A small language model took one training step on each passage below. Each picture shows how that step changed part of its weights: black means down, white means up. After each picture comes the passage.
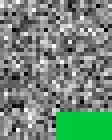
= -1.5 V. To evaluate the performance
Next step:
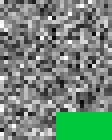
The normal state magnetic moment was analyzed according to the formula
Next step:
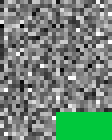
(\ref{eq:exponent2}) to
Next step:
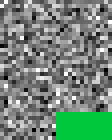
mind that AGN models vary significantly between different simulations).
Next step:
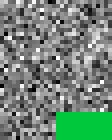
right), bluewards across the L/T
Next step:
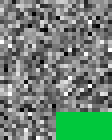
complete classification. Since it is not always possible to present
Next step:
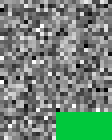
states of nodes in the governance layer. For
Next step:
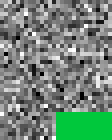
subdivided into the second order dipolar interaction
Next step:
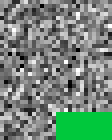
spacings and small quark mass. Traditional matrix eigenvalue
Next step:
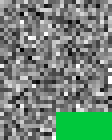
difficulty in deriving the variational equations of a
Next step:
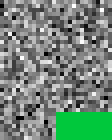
search under the current policy $\pi_\theta$
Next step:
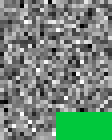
the matter-dominated phase is unstable, in
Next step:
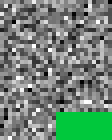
angle is maximal, and the reactor angle vanishes to
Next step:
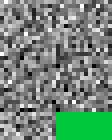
do not possess any local order even at zero
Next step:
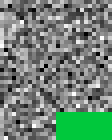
and $E$ if $D$ and
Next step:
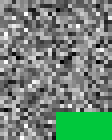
not the results or achievements, but the memories
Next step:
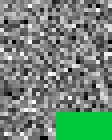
f})}2}} . \end{eqnarray} The
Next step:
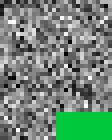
is less sensitive to experimental noise than e.g.
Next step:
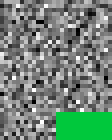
the input-output power of a constant input
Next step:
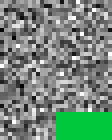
model or higher-order QED effects are modeled
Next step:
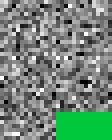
robust gene networks. Indeed, it often
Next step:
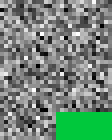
of critical points, changes of slopes, and the
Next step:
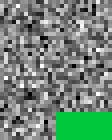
search space for the OptDMD algorithm for
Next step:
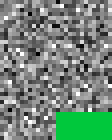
for the distribution of weights in the U--net,
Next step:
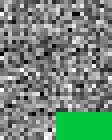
measure by $\nu^L_{\rhobo
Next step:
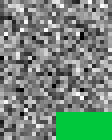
monitoring and on-device large language models
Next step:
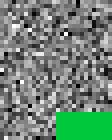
the possibility to make an EPR-type
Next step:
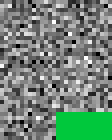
to optimize resource management problems in UAV networks for
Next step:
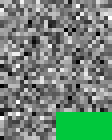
the latter will compete with the attractive three-body
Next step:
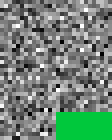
to the lack of scale separation. This is also a
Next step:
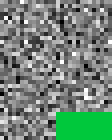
familiar Bell states for qudits
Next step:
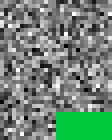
galaxies within $50h^{-1}$~Mpc
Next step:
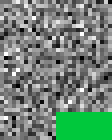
recovered. \begin{figure}[H]
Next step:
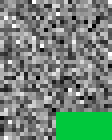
is {\em determined} by the Hamiltonian itself.
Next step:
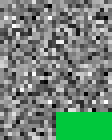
is the component of the internal local field parallel to the
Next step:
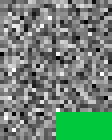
the energy dissipation at collisions. The comparison of these two
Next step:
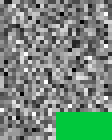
we found also a few discrepancies:
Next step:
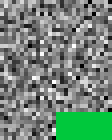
tracking cell rotation, we have simulated a cell
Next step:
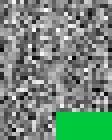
the limit of our treatment since the DNA is
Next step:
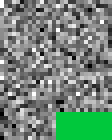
time-varying behaviors, while
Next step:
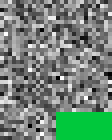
of EG with PC and APC become close to
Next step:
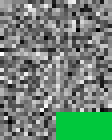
-\omega_M$ and $\tilde{A}
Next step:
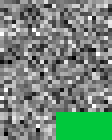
energy) is $1.21 \times
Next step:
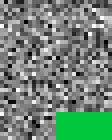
origin of these discrepancies we have pursued
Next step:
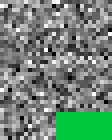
\\ \bigskip \textbf{\large V.
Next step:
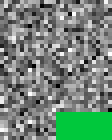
residual branch, which measures point-wise deviation from a
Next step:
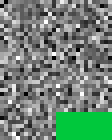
means that past values of ${Y}_t$ help
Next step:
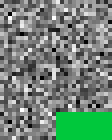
\caption{Optimal hyperparameter configurations.}
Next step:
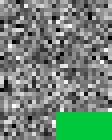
(GGM) is an ill-posed problem.
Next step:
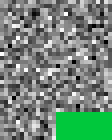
the common eigenstates of three commuting observables
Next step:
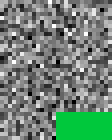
{\it Paris, France}\\ {\it
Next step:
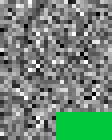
concerned the stability of clean equilibrium transitions to the
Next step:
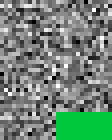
special class of impulsive gravitational backgrounds. These
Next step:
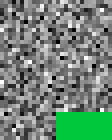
$ sign leads to the hole WFS $
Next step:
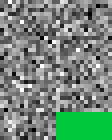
case up to its lowest order multipole. The details
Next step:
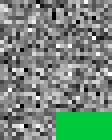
now to further decompose the spin-orbit and
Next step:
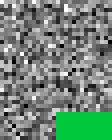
hash equals $ph$, then all the
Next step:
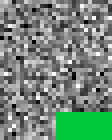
physics. Among these localized structures, accurately identifying
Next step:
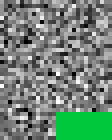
splitting functions for valence and singlet DFs
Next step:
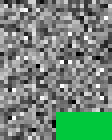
for writing, editing, or formatting
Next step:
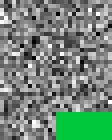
the corresponding suggested wobbling modes. It can
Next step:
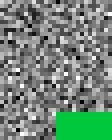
state for this $Ra = 10^8$
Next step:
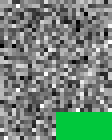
implying the presence of true NIR$-$excess
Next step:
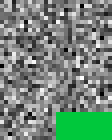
$\mathbb{T}^3$-part of the
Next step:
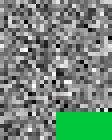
those of spontaneous Raman process. This feature has
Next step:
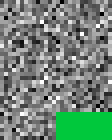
realize that our results are based on a purely
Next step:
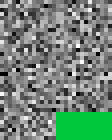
structure of this complex interface, which likely depends on material
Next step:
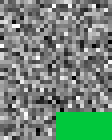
P_{conf} / P_{int} \times
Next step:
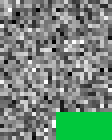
of the performance of the proposed algorithms: although there is
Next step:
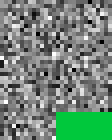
the effect of these external fields on the marginally bounded
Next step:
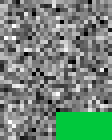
(MCSE or RMSE). The adaptive bandwidth
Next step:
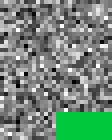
($e$ or $\mu$). Candidate
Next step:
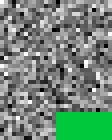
funding, degrees awarded and the
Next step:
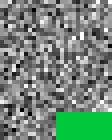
contrast, the predicted excited periods are somewhat shorter than those
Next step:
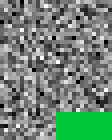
line-center frequency $\nu_0$, and
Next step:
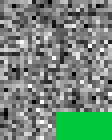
references therein) and it is not our aim to
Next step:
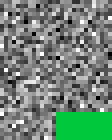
We further performed SED modeling using observations in 18 bands from
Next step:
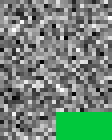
by performing a statistical analysis on a representative catalog of merger
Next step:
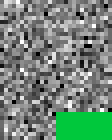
0.6cm \par The investigation of the dynamics
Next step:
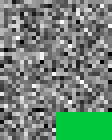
physics in the setup of the problem and in the analysis
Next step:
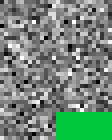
Erika Nesvold provided a
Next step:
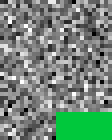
PL map showing LP emission quenching for the
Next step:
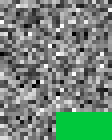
cover the entire search space. While we could have used
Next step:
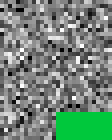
the symmetry of the SAHE does not undergo a similar
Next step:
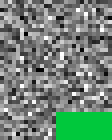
of the energy spectrum for the second, higher-temperature
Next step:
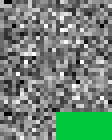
\end{equation} The resulting exponents will be different
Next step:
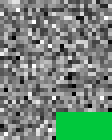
for the case of branes at orbifold
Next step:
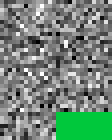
wave), assuming $\omega_i=0.3
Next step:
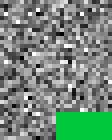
example of the importance of long-term monitoring
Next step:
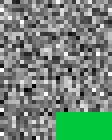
outflowing velocity $v_{\rm out}$ is larger
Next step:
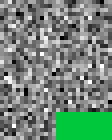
result, when no mass term is present at the
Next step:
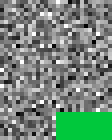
subject to conclusive tests. Therefore, it is this
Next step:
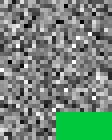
a variety of possible SEI formation reactions,
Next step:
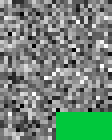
described by the equations governing the dynamics of
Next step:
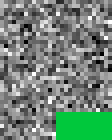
several singlet fields is a usual phenomenon in string models).
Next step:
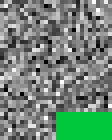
with great accuracy at Belle-II.
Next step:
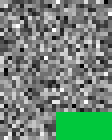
to the following tangent-linear equation with right
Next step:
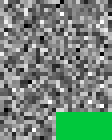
employ a block averaging method that divides the total
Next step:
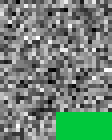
$\SI{20}{kHz}$. The detector current
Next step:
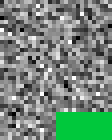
from a Gaussian distribution with mean $\mu$ and variance
